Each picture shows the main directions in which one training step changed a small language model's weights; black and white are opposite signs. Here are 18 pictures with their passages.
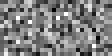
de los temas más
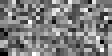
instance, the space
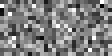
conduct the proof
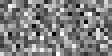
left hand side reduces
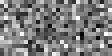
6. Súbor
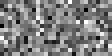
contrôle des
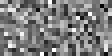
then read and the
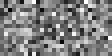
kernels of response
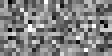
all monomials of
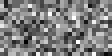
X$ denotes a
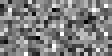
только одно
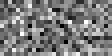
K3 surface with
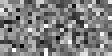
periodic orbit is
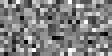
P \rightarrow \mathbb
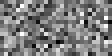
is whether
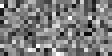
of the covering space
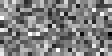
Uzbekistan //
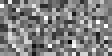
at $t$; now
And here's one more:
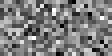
considered in this paper
